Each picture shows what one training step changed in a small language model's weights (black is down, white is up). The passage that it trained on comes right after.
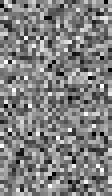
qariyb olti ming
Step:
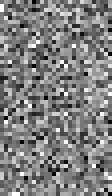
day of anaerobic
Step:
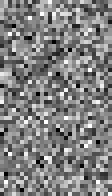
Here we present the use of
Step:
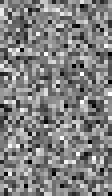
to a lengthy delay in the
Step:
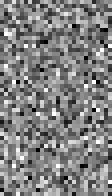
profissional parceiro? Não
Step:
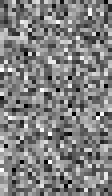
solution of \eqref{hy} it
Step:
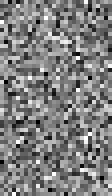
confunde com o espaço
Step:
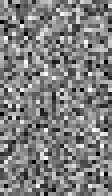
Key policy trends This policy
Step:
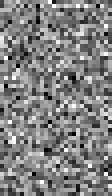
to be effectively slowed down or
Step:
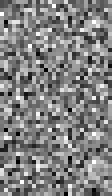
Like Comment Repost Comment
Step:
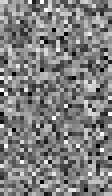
covariance matrices of
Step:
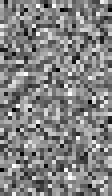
lindo ten con ten
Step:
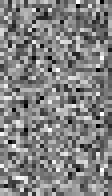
the lattice maintains a single phase with
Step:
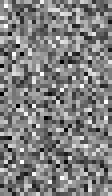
and 58% amino acid
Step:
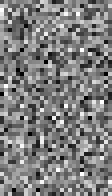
to create a unidirectional
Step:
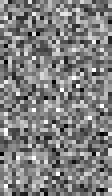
the highest variability for
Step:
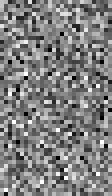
the stable states that can be
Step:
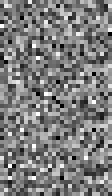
of river Maas,
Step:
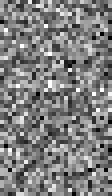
ini adalah Kantor
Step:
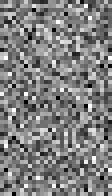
500 shares of a particular
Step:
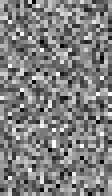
its elements satisfy the following multiplication
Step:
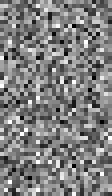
em sua obra discute a
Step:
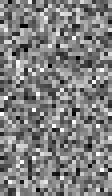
line with the goals set in the
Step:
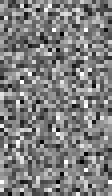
a static metastable solution in a
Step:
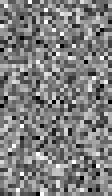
of the network losses its availability
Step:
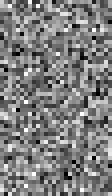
barobarga, ta'lim
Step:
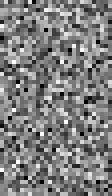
model. It aims to improve the
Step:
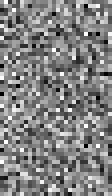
{\bf \overline u}_k
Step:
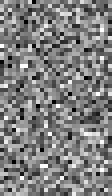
should be appraised when assessing
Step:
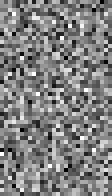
often just plain boring'
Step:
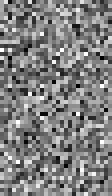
the results achieved during the first two years
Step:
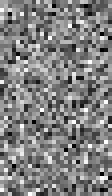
vista e reconhecida pela
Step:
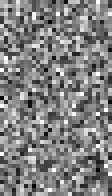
INDO AMERICAN
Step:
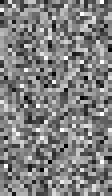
(bottom axis) or
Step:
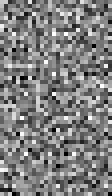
the 70-bus network.}
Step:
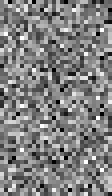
elements of $\hat H$ in
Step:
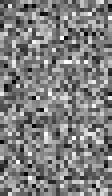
ce ambele procese sunt
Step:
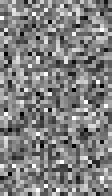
consistencia interna de las escalas
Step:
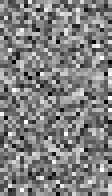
a careless life-style and
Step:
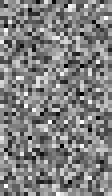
for the estimated model was
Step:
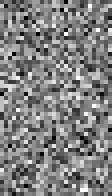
Bu usulda **kationli
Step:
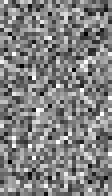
ridicată datorită
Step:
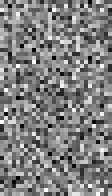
metodlari qo'llashda
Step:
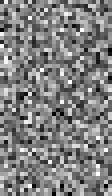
INSTRU (X4)
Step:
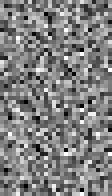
pelas próprias autoridades
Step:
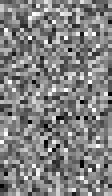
la zone cotonnière
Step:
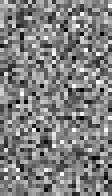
(4). Different methods
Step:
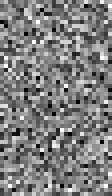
técnica da mulher
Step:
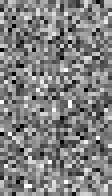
in NEP: NDLI
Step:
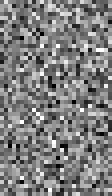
technological innovation in the development of
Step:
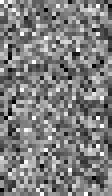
\in \text{PE}$
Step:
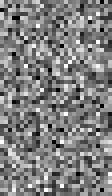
q^2}{\varepsilon_0 m
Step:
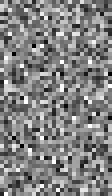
arises the question on how interventions
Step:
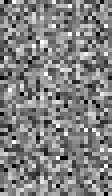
at the flare site during the
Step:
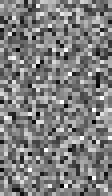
lack of teaching materials and ICT
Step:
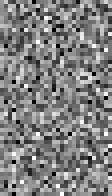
that in the MWPC-based
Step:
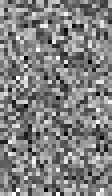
case, when the accretion is
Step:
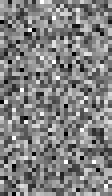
Now imagine comparing a 13
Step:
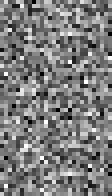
4 days post op 3)
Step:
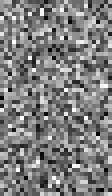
or does it? Disciplinary differences
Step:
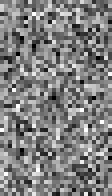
contato direto com materiais
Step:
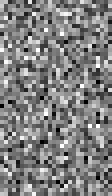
the Planck scale, and
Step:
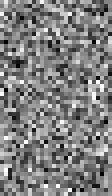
for which these variations of the graph's
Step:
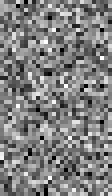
oxides mainly are produced by
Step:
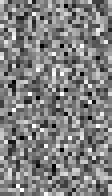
the number of colors in QCD
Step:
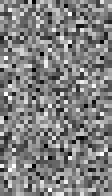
benefit of the research to the human
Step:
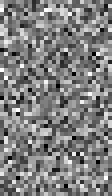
drastic reduction of overall computational
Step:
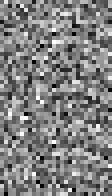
For example, 67% of the
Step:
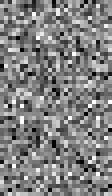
týkajúcich sa
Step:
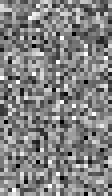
la interpretación musical en
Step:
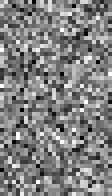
2001 erin geslaagd
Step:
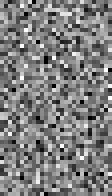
each pion mass $M_\pi$
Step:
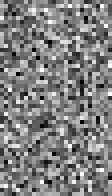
silk**. Between
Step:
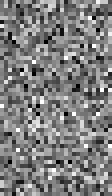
in Ref.~\cite{BJ},
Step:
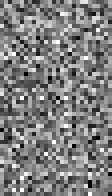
Ispanskaya 73
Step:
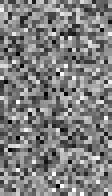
all times. 2.2.
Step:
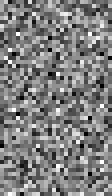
the levels as accurately as possible.
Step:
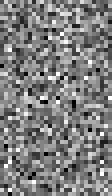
technically connected devices. “The
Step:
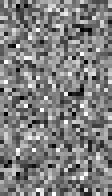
in **Bankak** and
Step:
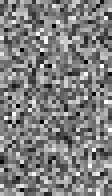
un amplio catálogo de
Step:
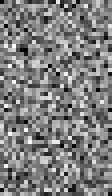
been noticed in several LSP
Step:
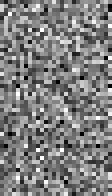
technique was used to select two
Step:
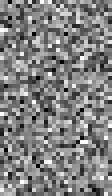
STA Sensor Thing
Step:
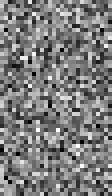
the possibility to derive the
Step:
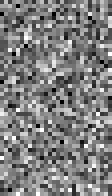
анъана ва урф
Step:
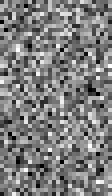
granular details about students'
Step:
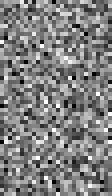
1$. Hence, we arrive
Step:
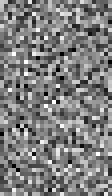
the flows around a similar spherical
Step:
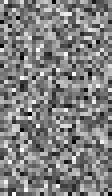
volume flux $Q$ generally
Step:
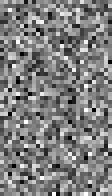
da formação de professores em
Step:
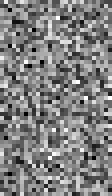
bond lines are difficult to control and
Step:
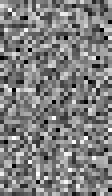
uchun, opportunity cost
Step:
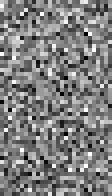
folklore, and literary
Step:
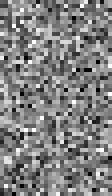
el presupuesto de las
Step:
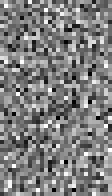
of a charged defect as a
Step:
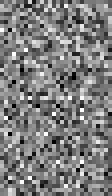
loci were identified across the conditions.
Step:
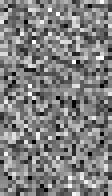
more), the spectrum would be soft.
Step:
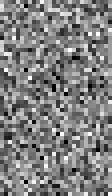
curation, validation, writing
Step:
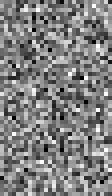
users under perfect CSI,
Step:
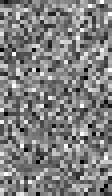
ega noorganik material
